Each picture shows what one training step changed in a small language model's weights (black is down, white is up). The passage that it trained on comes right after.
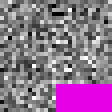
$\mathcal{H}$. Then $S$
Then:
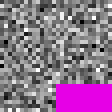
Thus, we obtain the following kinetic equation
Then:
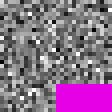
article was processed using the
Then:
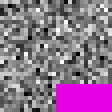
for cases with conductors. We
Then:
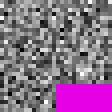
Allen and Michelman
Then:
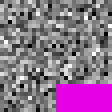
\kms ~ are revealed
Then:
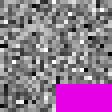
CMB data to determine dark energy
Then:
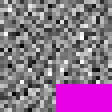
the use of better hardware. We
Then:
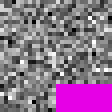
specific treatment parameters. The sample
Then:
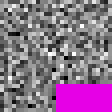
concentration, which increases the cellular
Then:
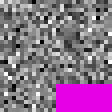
of the same fits performed with the
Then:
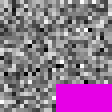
MHz), but these make up a
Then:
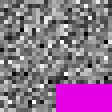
low signal-to-noise ratio light
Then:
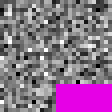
As discussed in the previous section we will
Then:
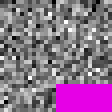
$K+n$ units. The
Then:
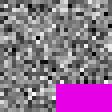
will cite D if it has already
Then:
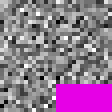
quasi-static conditions. {\it
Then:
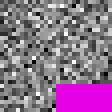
changes in the last two sections, partial
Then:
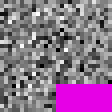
The exponentiation of soft photon corrections
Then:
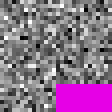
on the case of quark-exchange
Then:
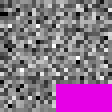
to express how two models are
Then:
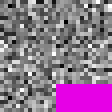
relative weight of $\Delta_i$. The
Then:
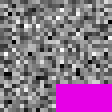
perpendicular to the outflow,
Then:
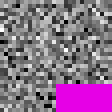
method, the sample mean of the
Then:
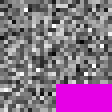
becomes steeper with increasing frequency, from
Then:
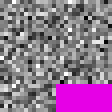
just as the configuration profile, and
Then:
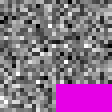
{\bibfnamefont {R.~A.}\ \bibnamefont
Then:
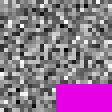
strong goodness-of-fit
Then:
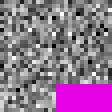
recover the universal dipolar
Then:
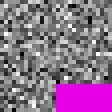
the Josephson current is
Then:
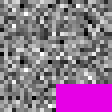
Phys.\ Rev.\ Lett.\ {\bf
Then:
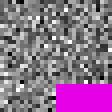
policy combines role-based
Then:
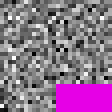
pair, the effective washout is
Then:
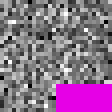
$D_{ab}$ has minimum value when
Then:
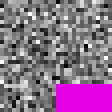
Matsubara frequencies in our
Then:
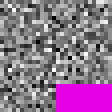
the digital and quantum forwarding
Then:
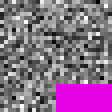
engines, ChatGPT,
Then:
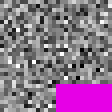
the exact finite $N$ expression of the
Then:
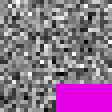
one gets $\epsilon^{\mu_1
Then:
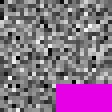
t$. After sintering, the
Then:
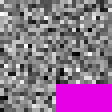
in planet-hosting wide
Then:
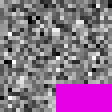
\, u_\infty^2$. The measured
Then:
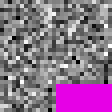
{\bibinfo {title} {Critical
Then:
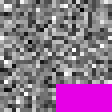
growth would have already been forgone
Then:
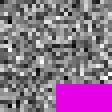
related to our concern for the
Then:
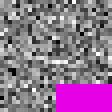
_2},\ldots ].$ Then the
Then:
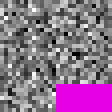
actions: \begin{align}
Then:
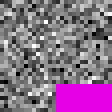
in the previous section have the following
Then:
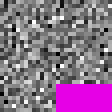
the respective Archimedean
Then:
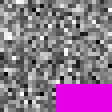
harmonic generation also extends the spectrum into
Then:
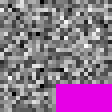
more weight to dynamically significant regions of the
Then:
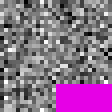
cathode and grid is less
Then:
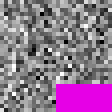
a revolutionary approach to designing
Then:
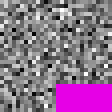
to source condensation in the high momentum
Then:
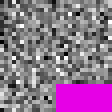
mostly to air conditioning
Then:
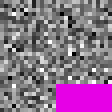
is the: 1. **social
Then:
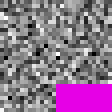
to that of TiSe$_2$
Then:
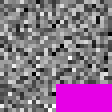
the ground state configuration can be determined. The
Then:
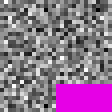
For example, for a higher residual error in
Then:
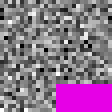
model to minimize variance of the parameter
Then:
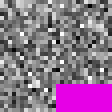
predominant, followed by those
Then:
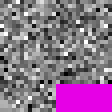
that wrapping problems could be
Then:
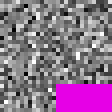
set of bases spanning the
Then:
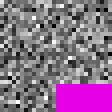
from a cosmological constant and/or spatial
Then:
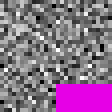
our result formally in Theorem
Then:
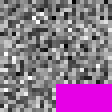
them. The outermost component D1
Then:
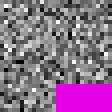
into \eqref{eq: solution of
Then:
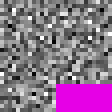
ionized gas is high and shows no significant
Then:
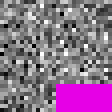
{Perlman}, E.,
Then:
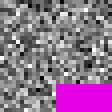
excessive irrelevant context.
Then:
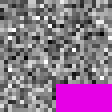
environment of every atom in the system within a
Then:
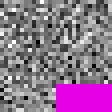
gravitational theories is vast,
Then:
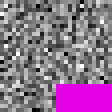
and in the modified dynamics, where
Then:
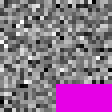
auch gr\"oßere
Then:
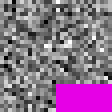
beam training is successful; otherwise,
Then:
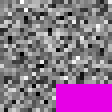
Knowledge in LLMs} For
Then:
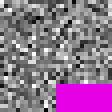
China under Grants No.
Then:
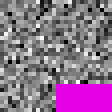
WiFeS is a dual
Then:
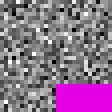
while the N\'{e}el state
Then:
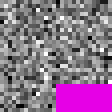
and makes the link with the
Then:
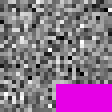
in particular for pointing out an
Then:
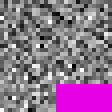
of the $r^{th}$ series to
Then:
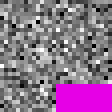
(\ref{eq:colvol}) and
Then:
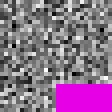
-- over the nodes of a geographical
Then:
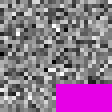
method, to our knowledge, has a similar
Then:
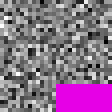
states while remaining compatible with
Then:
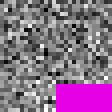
O-E-E. \item For
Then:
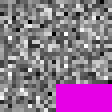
to broadly applicable conformational analysis
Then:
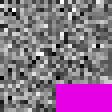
of Pauli matrices representing
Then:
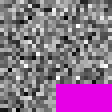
model was run once per unique
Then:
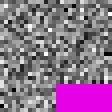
the slope from build up per time
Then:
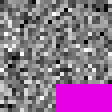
$T_b$ is the bit
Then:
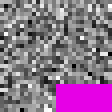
we apply image segmentation techniques and
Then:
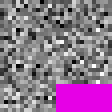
detect microlensing events at a
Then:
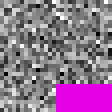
hypothesis with complete confidence as
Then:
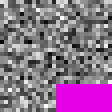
messaging mobile app,
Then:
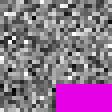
magnetic stripe domains (Fig.
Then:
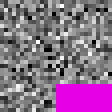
from overlapping or sparsely
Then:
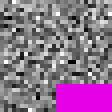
long-range ordered phases appear. For
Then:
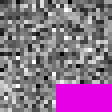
Canada R3T
